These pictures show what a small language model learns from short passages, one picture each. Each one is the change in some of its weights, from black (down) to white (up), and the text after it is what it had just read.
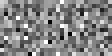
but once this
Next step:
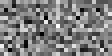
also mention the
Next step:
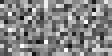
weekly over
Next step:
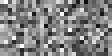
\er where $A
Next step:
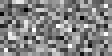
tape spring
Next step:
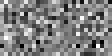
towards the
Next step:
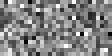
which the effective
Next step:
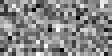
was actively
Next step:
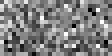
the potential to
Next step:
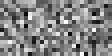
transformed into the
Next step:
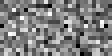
concert events
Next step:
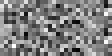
to be studied
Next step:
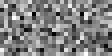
of the true
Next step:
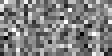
in case $\Gamma$
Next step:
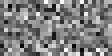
in vivo
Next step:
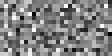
true as
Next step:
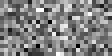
addition $r_v
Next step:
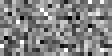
homothety in
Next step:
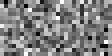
in a secure
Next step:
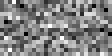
between metabolic
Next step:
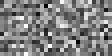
rotation at 25
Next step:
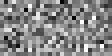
HOOI algorithm
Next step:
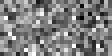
India, the
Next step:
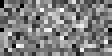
Riemann zeta
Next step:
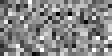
Video of the
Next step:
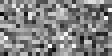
of each other.
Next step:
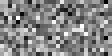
proposition 4 from
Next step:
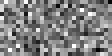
in the coordinates
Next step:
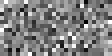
a family of
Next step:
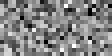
decision based on
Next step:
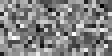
social classes.
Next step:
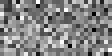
3-dimensional curled
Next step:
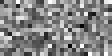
items. The
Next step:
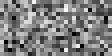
standard practice is to
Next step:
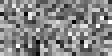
of the sequence of
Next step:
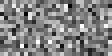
of a sphere
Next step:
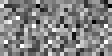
\] Hence
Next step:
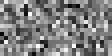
and the restriction
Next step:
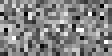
of a concurrent
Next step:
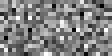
example of the last
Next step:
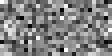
at any mesh
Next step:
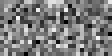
essential to
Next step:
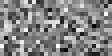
polynomials in
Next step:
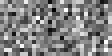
Why does it have
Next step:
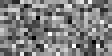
works by the
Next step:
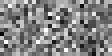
energy in the
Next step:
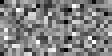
holds if and only if
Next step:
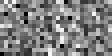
all $B \in
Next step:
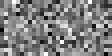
associated level-edge
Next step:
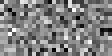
from above, which is
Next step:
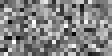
people around
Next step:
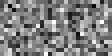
correction step
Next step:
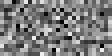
mussel in
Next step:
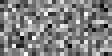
one periodic curve
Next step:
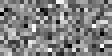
level 2 cache is
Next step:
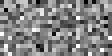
Fig. 6
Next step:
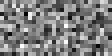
of skeletal
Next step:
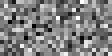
while repetitions
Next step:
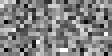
by collecting
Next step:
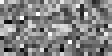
and deploying a
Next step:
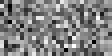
the slope of
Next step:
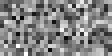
dataset used for this
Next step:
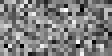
ones that we are
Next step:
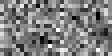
on request.
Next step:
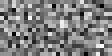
example of a set with
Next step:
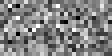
relatively low
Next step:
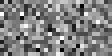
be written
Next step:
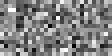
in billion
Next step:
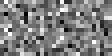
all distinct
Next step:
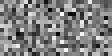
on discrete levels
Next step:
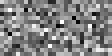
we are done.
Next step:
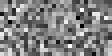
the wave of
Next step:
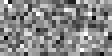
Forests of
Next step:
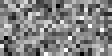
studies were made in
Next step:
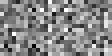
The causes of
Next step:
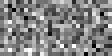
science operating
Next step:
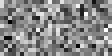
and worsening
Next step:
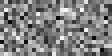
is also totally
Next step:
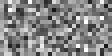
tracking algorithm
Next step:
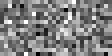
rather remain a
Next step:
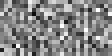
study noted the need
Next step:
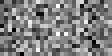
by Numerical
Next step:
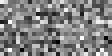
we must have
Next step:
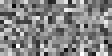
We have the following
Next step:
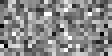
second argument of
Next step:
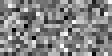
Transactions on
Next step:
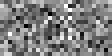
introduced. -
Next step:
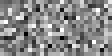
Grouping B
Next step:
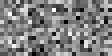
of Hermite
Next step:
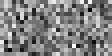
related to the
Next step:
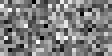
which it is not
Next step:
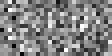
The authors
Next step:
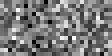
the same time, it
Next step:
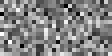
is strongly
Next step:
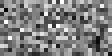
(10 hours
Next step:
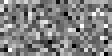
its metal
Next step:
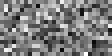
butter can develop an
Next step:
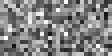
services to those who
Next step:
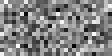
to the all classes
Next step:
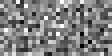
a root,
